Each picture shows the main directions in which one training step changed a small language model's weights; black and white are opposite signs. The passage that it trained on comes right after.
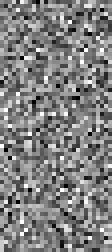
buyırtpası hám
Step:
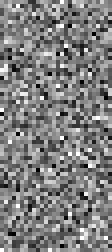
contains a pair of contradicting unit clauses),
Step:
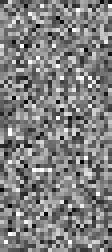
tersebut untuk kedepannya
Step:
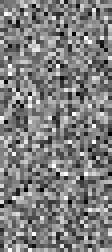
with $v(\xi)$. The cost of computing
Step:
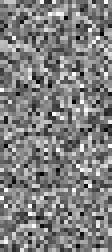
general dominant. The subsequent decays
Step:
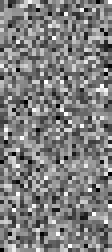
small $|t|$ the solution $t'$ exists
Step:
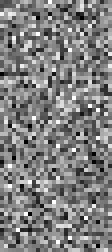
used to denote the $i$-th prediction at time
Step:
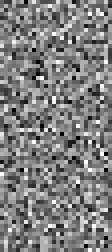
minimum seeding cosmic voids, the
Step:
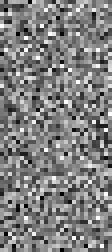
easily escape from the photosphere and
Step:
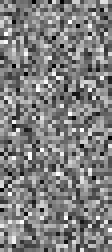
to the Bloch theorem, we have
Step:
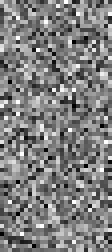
qilayotgan insonlar iqlim
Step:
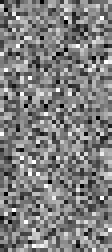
where the presence of sediment transport complicates this
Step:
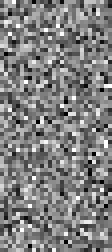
successively convoluting it with the star
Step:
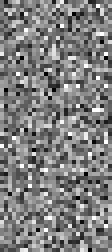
the transient signal. This is supported by a
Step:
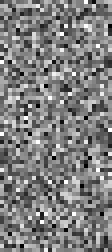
\cite{Sindayigaya} for
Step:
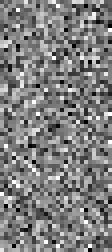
expected event counts from each background process between the
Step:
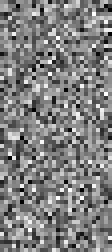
prijs handhaving loslaten,
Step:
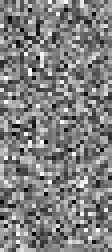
wire-bonding and packaging into a
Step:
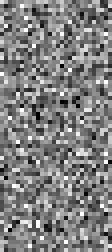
estrada entre o Pocinho e
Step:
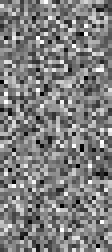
(see below). The validity of such an approach
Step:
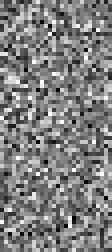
\newblock \emph{Ann. Appl.
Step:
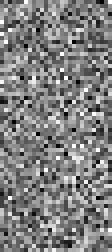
nível federal, [o uso de
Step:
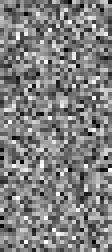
can be represented by its $96$ homogeneous coordinates with
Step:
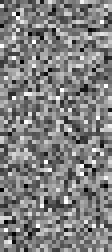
ferromagnetic, ferroelastic and
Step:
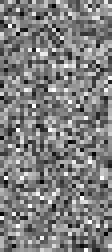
56 - Araştırmada test
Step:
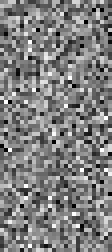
that the total density is more than three times larger than
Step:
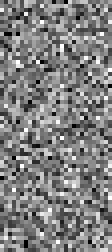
the observability based on linearization only works locally in
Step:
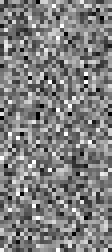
the performance of {\name} against five baseline
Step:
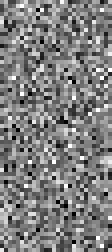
o artigo 9º da Lei
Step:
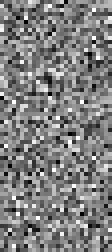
\end{figure} This BEC can only exist
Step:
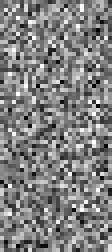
whose connectivity is dynamically rearranged
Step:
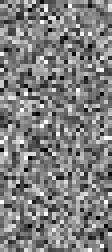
A quick inspection reveals that the largest
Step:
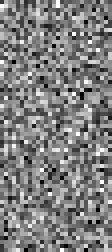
for probability densities, so that the use of the
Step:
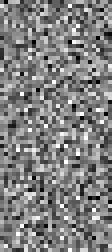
privado. O artigo 135
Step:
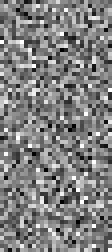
Farbpigment Melanin
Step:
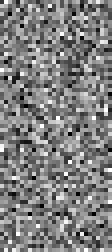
concentrate on the free evolution period. We divide
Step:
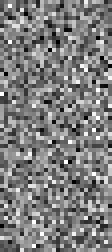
prepotential with respect to the dynamical scale
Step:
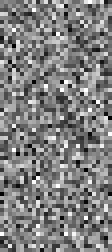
electrons consistent with the orbital-selective Mott
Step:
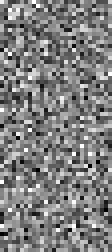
we describe two subgroups $\mathcal{M}$ and
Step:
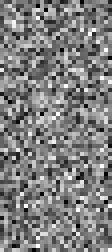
Then, Cauchy-Schwartz inequality implies
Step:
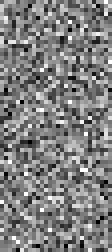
statistical analysis, the pseudorapidity distribution
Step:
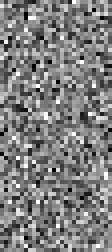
Let $m,n\in\omega$.
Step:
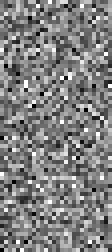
Below, we shall describle the bialgebra
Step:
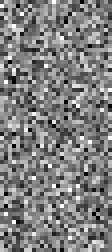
function we can extrapolate the increase in
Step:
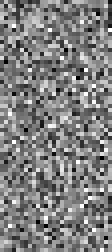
Newton polygon of the discriminant (Theorem
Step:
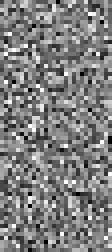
support from the DFG Heisenberg
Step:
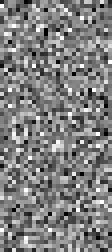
method for the whole elements of the solution vectors, and
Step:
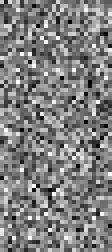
Corrosion of High Entropy
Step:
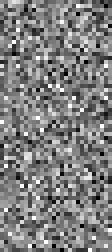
оскільки процес фільтрації
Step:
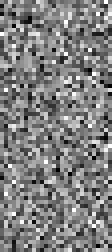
expression for the power spectral density of this low-frequency
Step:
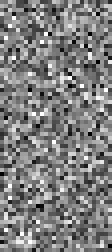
boshladi. 11 oydan so‘ng
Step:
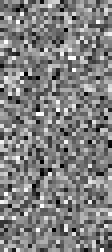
with those obtained from similar experiments conducted on
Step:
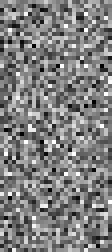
need to examine the representativeness of
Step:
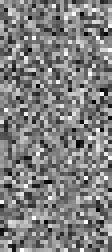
example are present in many other HNN extensions of
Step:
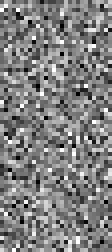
photodiodes prepared from the layers
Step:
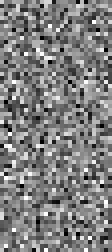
article can be extended naturally to function fields over
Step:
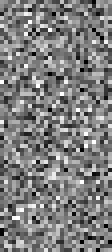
signature like IP address, port numbers etc.
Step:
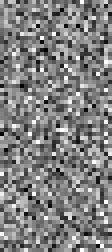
yaitu biaya tetap,
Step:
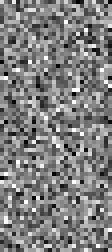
donor stars are low mass ($\la2$
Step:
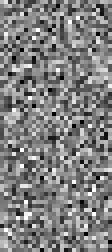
the susceptibilities is reproduced by all
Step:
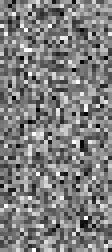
respective references. In addition, the understanding of the
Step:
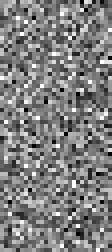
observational constraints (\ref{planckdata}) and
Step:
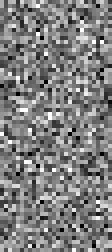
випадки “дружнього
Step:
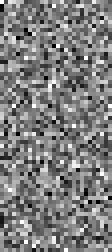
of which is nilpotent. From Proposition 1
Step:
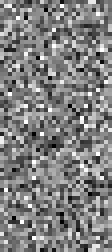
\ref{IP} the first and second ionization
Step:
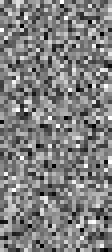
$F^{\mu\nu}$ are the
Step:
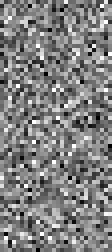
muhitni arid iqlim
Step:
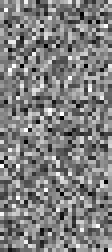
b_ia_i$ we also have
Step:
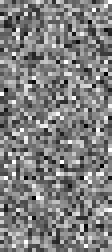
quantum states operate over the single spin channel around
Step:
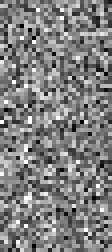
region of partially ionized gas where the ionization
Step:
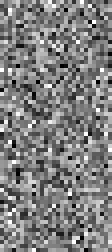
is used in various fields of mathematics, physics,
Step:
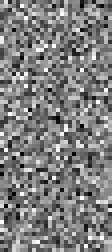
them, basing on the specific of the problem.
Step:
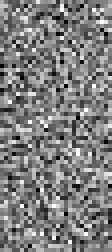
relato, solo para sacar
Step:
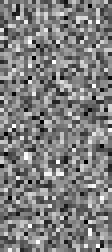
= [\mu(K)]$ and the identification
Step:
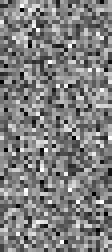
o enriquecimento cultural do
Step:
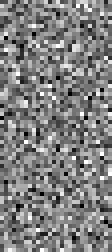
ensures that the stabilized SQP sequence
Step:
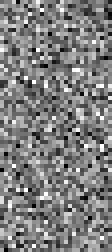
соҳавий хизматлар ва
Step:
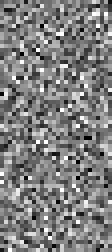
formulation suitable for fast control loops.
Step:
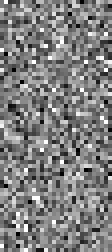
u standardnom formatu [5] tako
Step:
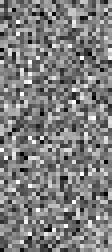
for insightful discussions and G.
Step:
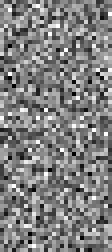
$X^*$ forms an orthonormal basis.
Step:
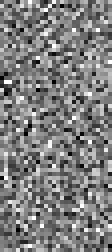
\begin{enumerate} \item The polymer
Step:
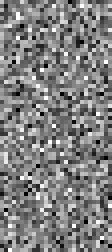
/ \sinh w > 1$, showing that only
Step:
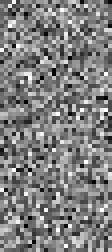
we notice that the previous definition coincides with the usual
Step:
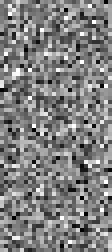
sets are universally measurable and that
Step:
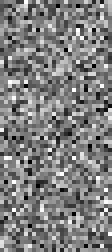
since $p ^2=e$ for the elements
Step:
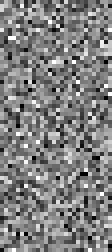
for a beam, from bending and torsion,
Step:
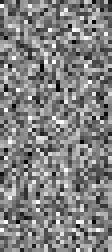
transforms solutions into solutions, that is,
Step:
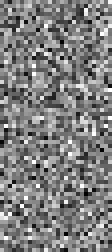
relatively distant (Sect.~\ref{age})
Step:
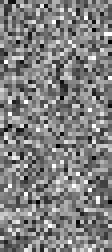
nazarda tutadi. Shu orqali ishchi
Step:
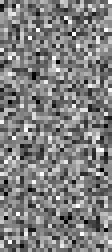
and inversely proportional to that of $k$.
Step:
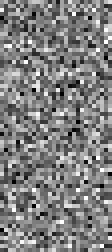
qo'shiladi. Mustaqil
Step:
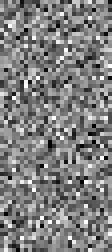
module $\Bbb T_3$ is equal to
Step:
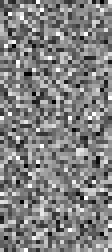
d'utilisation clinique, il
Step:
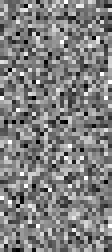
extended PN but without any link to the PN
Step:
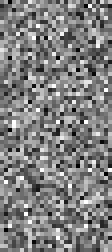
892 Mirzaxmedova
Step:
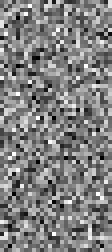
this study involves discretizing the following
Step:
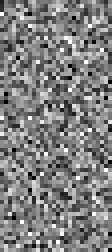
Gil Sanz. CUADRO
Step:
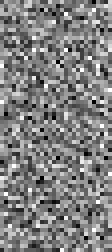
Therefore the notion of energy-momentum is well
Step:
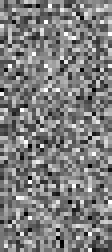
is stable in equilibrium. \end{abstract}
